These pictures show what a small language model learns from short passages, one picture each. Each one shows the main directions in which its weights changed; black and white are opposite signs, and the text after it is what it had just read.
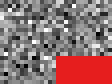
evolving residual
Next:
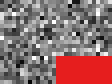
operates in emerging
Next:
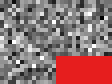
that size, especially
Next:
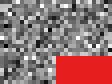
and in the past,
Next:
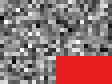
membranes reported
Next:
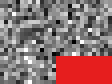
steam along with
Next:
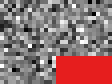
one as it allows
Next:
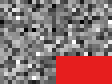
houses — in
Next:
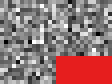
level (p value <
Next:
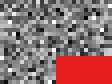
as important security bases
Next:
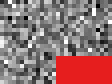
multitracks one
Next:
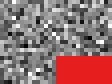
a succinct
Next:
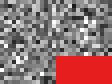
physical modeling was when
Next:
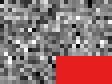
Similar applications are
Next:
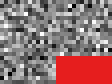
research findings? If
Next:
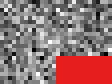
whose limits are
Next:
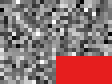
holds entities
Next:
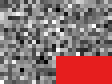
implementing partners. In
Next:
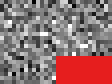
as a mechanical model of
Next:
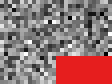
deployments have been made
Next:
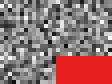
a woman does not
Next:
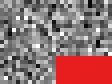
same cluster are more
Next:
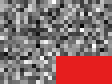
this study support the results of
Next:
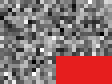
differences in the other
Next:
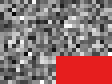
inherent spatial
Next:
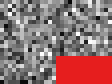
from one another has been
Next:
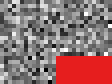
of incorporating
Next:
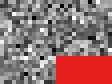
tree observation and were
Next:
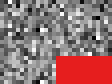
steps: - Data
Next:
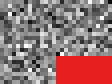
values of the images without
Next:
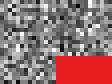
of all natural effects,
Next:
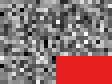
each country. 43
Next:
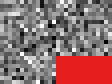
system activity. A wide
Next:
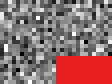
to focus on the most
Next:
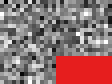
national policies in a
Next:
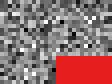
layers. The obtained
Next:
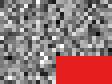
the online market is
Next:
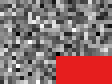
such as radius
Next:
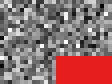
its usage was not in
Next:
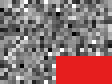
economic spheres and the
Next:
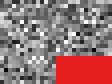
amplifier. The
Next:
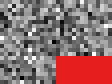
at room temperature. On
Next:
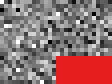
and nothing before
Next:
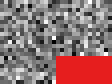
(Bucsa et
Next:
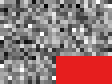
and lifestyle
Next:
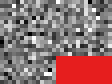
was in a state of
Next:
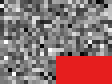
S.Z. conducted the
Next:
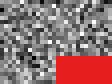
the most important finding of
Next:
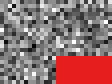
of solutions. The
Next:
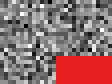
of Veterinary
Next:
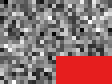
which cumulative
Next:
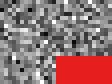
that expectations are
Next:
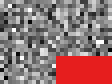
mean intensity is shown
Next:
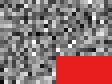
a lost cause.
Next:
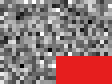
This natural phenomena
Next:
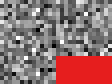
Mortem Examination
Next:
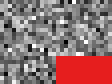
with low strength
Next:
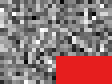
piece did
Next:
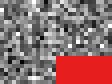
Willingness to
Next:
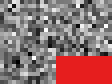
of important events in
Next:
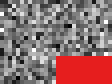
using wet chemical
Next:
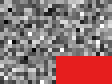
XAI methods,
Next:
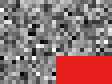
targeting for
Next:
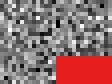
to act like the human
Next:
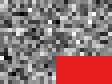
study using mixed methods
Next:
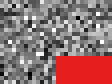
survival and,
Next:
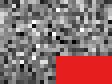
decreased. On the
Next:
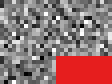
places of investigation
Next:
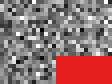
in this process are as
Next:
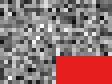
of the super cell is
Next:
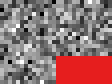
its anatomical study
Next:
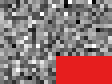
shifted to the
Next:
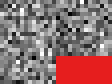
define new design rules
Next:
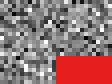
structure can be used for a
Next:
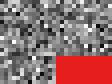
Iran. Now,
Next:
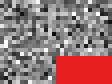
The emotional development of
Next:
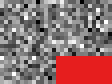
the C. S.
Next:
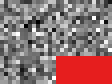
to reduce down the
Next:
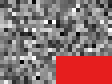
light to international
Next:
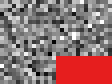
all individual participants included in
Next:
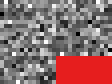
policies and strategies that
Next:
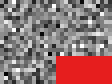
two examples of the
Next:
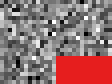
critical challenges in
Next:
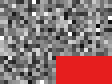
the first transdermal
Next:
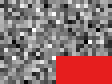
Moscow and the
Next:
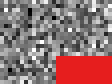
A A A P A A
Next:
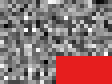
the right side,
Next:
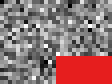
of the divergence
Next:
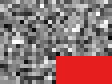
and model sustainable
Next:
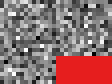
odourless gas
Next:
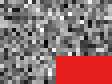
Around 3 o'
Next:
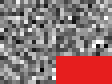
lecture”, you
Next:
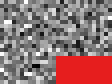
2) Reforming of
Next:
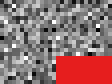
help reduce cost for large
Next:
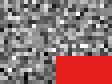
presence of the planar
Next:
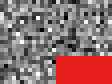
to find the optimal
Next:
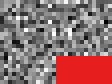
chair — and his
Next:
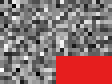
disaster risk.
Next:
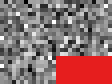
multiple necrotic
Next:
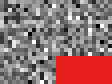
Vitamin B12
